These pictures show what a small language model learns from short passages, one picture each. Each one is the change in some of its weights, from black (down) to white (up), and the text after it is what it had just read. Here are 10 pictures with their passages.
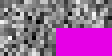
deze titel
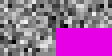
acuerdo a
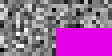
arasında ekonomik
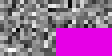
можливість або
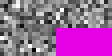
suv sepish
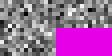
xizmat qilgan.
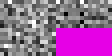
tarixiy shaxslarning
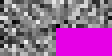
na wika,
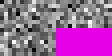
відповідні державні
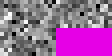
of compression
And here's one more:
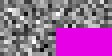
madaniyat instituti
